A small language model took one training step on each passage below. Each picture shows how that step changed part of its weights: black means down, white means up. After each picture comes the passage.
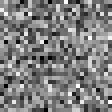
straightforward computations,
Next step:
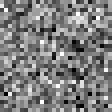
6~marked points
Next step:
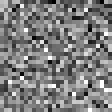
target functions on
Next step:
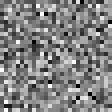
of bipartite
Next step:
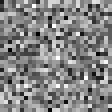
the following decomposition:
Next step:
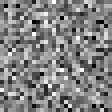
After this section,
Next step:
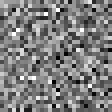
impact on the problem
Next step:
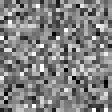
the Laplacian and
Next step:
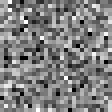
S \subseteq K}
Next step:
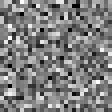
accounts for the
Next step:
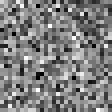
the multiplicity function on
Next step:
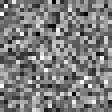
the universal map.
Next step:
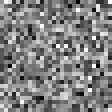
following relation, called the
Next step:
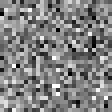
W$ commutes with
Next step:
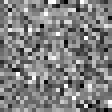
tensor-based data,
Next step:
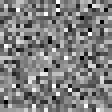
are observed on the
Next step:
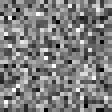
We consider the groups
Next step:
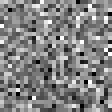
have plotted
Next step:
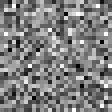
that $\log A
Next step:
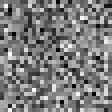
quote from this
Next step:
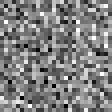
same proof could be
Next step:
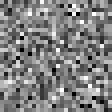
in the cohomology of algebraic
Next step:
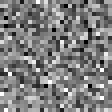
g.f. of
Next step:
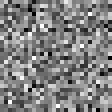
\right) = l
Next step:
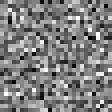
twisted sector of
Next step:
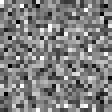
with optimality conditions for
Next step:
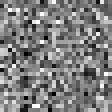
to look for these groups
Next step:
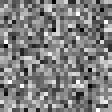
giant component is
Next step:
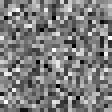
also an iterated
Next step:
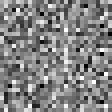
suppose de plus que
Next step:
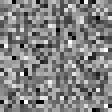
LLSPs is
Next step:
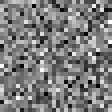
again indicate their
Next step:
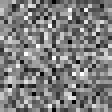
symmetry theorems to the
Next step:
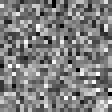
is regarded as
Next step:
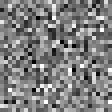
done to identify
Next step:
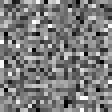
thread. The
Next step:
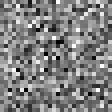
$\ell$. Since
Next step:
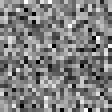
(up to a certain
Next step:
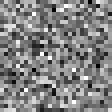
of $ p $ to
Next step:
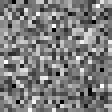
We shall use the notation
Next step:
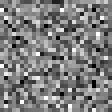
proof shows that one can
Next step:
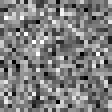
For $n\le
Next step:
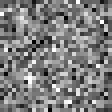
over primitive
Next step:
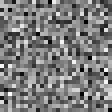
is a complete reduced
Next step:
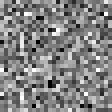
with positive weight coefficients,
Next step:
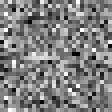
From the assumption,
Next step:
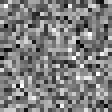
identity of the center
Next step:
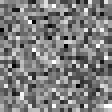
polynomial rings was introduced
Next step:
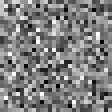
first denote by $\mc
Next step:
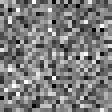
They point to
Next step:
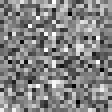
$G$ as
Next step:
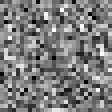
$b'$ such that
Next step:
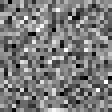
$n \geq
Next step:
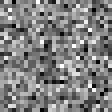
reached $p
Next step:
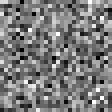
defined as {\it
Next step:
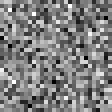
stability analysis in Section 5
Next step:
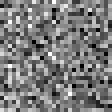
to it as a
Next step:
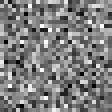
coherent. Then every
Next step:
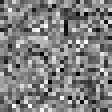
System}) \item
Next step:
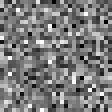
We find \bea
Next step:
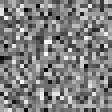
conditions are also equivalent to
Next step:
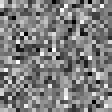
at random among all
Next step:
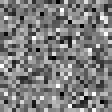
latter formula provides an
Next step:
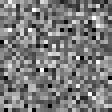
bipartite graph
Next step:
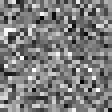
pair the homogeneous
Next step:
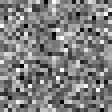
in $R$, of
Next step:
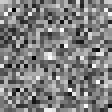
. $$ Note that at
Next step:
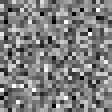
are also symplectic for all
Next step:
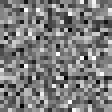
finitely generated in degree
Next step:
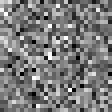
deterministic process. The
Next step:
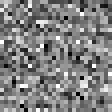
Markov property, we
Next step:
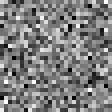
Which finite
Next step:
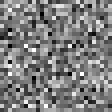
\frac{ \partial
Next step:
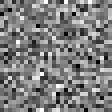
of Eq.
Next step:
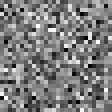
ray directions.
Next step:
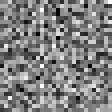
the corresponding Kahler
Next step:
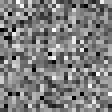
corresponding maps to points for
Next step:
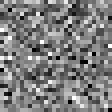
crosses. For independent
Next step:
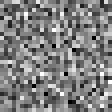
is degenerate and
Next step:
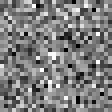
$d$. In this
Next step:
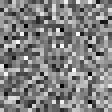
the dual to product
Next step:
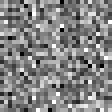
wrote a
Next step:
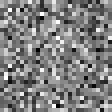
for the constants in
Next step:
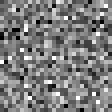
The proposition follows if we
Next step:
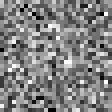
with an additional condition
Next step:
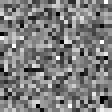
denotes the positive square root
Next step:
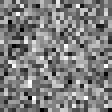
the evolution of discrete
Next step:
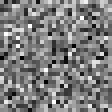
an {\it integral of
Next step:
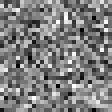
that it excludes
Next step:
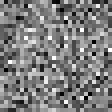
trees $T$.
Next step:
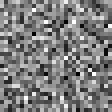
is stably pure by
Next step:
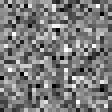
$A$ and
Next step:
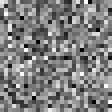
+u \right\}
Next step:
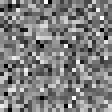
isotopy fixing the
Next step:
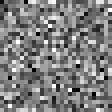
replacing the
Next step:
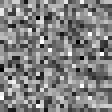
framework we extend the
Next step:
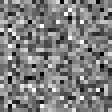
BMO$. Then
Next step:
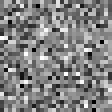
the notion of weak
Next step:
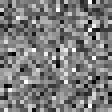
Jordan triple
